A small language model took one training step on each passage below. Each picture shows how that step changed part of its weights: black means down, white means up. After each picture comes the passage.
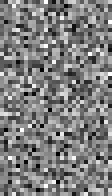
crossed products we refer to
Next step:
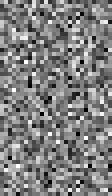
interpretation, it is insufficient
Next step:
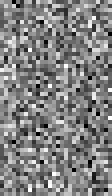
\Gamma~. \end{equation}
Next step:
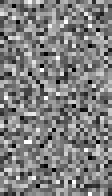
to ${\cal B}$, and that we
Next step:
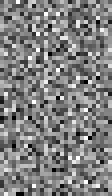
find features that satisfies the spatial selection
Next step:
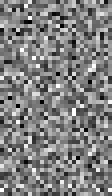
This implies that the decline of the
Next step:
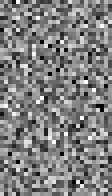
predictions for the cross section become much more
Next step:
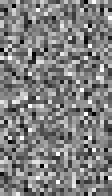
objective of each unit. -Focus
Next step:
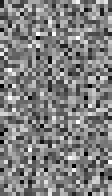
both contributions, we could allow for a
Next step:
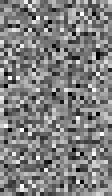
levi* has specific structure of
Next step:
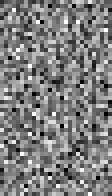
additional stabilization in smooth regions
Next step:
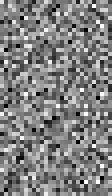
gauge) Minor Flood
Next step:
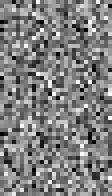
\bar{\tau} \right)
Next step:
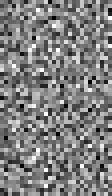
level with terrestrial
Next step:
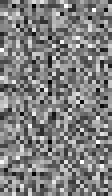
to identify significant differences between conditions. The results
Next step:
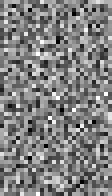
the table: ($\dagger$) upper limit
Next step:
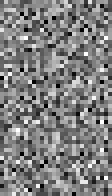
preliminary sections, review of the
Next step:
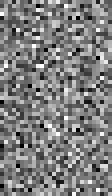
demonstrate that the proposed optimization effectively
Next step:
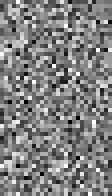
function. Images can be background map
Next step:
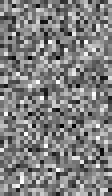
particles typical to high energy experiments.
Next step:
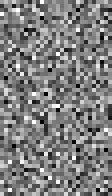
that education policies reflect the
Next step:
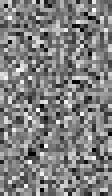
the text in the solo.
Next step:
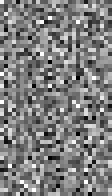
signifi- cantly higher levels
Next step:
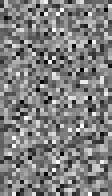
main results in this part, the following
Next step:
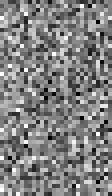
growth and development of the institution.
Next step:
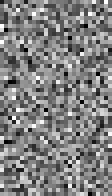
adapted processes, i.e. state
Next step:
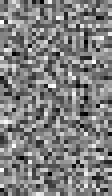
clean air, clean
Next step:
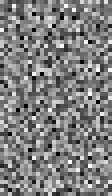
9. Supportive to draw
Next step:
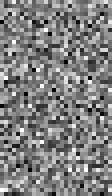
of wine. The possibility to
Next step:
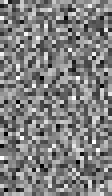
organised in the SUMEX project
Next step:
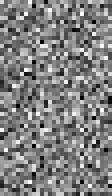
NPP measurements were evaluated for the
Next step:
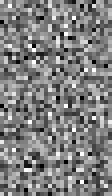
Union of India* and
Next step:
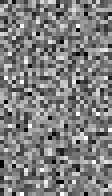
an equal volume of phosphate
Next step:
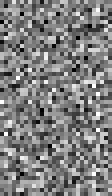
training of parameters alone or SUMO
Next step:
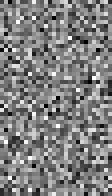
impact of sustainability accounting on
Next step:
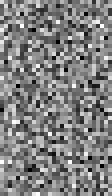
cord injury patients.
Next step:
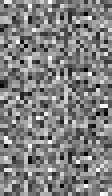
from the thermal counterterm and from
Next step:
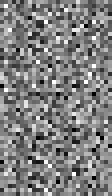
\begin{document} \maketitle
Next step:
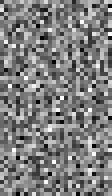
1800, the world utilized
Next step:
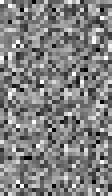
was added and thoroughly
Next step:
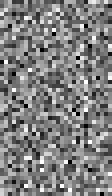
total monopole charge, given by
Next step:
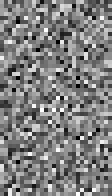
fostering cross-sector
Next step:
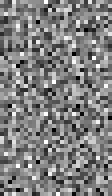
adsorption on the Se
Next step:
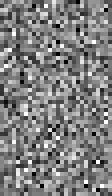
cosmic ray flux and central values of
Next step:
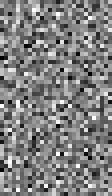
at a latitude of
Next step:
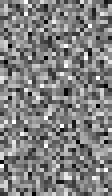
the spheres of in the human
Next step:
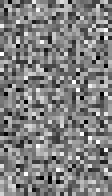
available due to privacy or ethical
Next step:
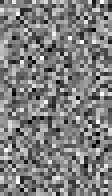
from alcohol : water (1
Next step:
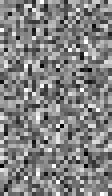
the first WWTP the
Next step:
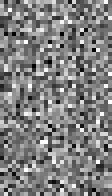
and ROC curve for models trained
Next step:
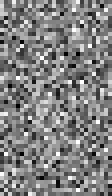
SSRL Static XAS was
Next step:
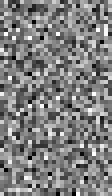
prediction for \be \Delta f
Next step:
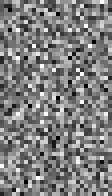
interpretable percentage for industrial
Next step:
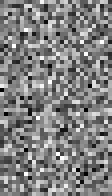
the interaction between PE and different chemical
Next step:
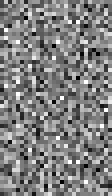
ratios are reported for a facility that
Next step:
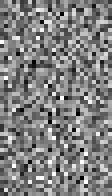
that at least 90\% of the stellar
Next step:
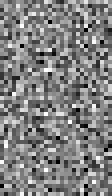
density function: $$g(x)
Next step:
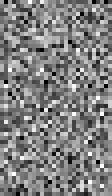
mode, and as this typically has a
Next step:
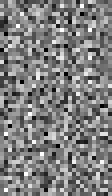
of the average soliton number on the
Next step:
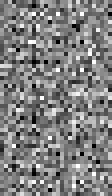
\vdots & \vdots & &
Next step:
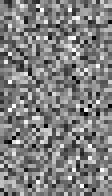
lending. Many factors hinder
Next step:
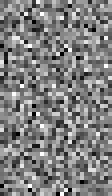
(LNG) transiting the
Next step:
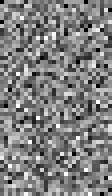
can use the isosymmetric scale from
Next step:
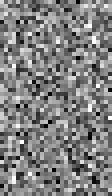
\end{eqnarray} i.e.,
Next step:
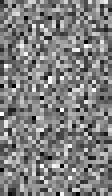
into account the most relevant quasinormal modes
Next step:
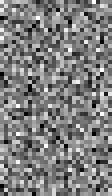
promoting well-being, health
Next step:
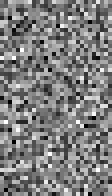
The results with $F_2$ are
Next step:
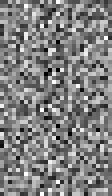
higher the trust, the stronger the
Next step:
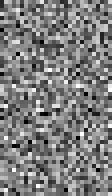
that describe $Z_2$
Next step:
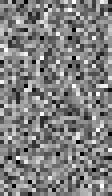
laptop then computes the 3D
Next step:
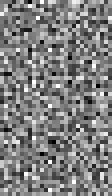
incorporate the values and sampling information
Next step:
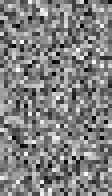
overnight to dry and their
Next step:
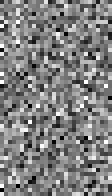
required is difficult to maintain in industrial
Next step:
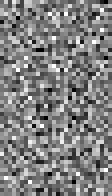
range). Or by the definition of
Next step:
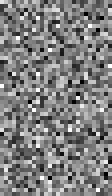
states using traditional QEC codes.
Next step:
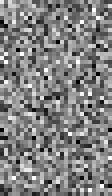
kV Figure 10(a) and
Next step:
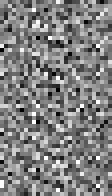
vendor customizations on
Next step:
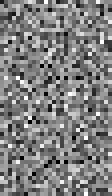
the real and simulated maximum vapor
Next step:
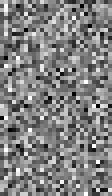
Under the changes, if the minimum value
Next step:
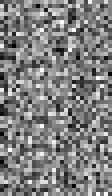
and emergent spectral energy distribution of a
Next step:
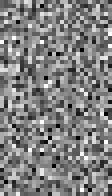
for $\Gamma=xz$, where
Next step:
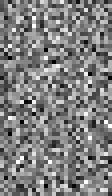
poor performance of many students, in internal
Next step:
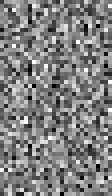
associated to these dedifferentiated
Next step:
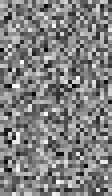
Range of capital costs for
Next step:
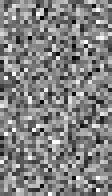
4. Is there a significant difference between
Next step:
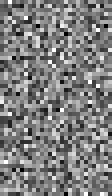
the following section to solve this challenging
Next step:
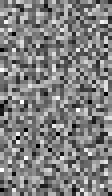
to the expression of an opinion on
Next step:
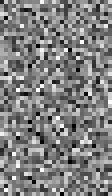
by an apparatus far away
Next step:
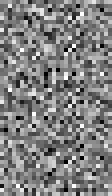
Asia, Central Europe, the
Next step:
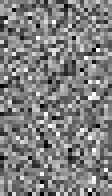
efficient and scalable. Its core framework
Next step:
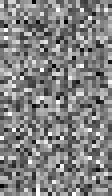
6(a), there are significant electric
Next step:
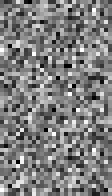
optimized solution. The implementation hashes the
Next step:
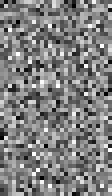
= Ae^{j\theta}
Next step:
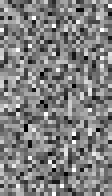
48.4% did consume
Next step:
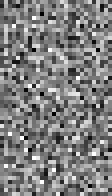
restrict our analysis to the ideal limit
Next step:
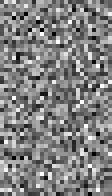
3rd International Workshop
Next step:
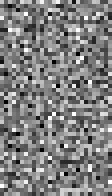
various DC-DC converters
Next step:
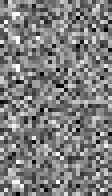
that have common properties) and properties
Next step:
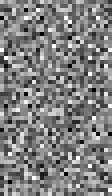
frameworks that name the problem with
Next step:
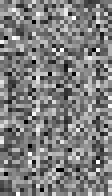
or areas that separate different regions of
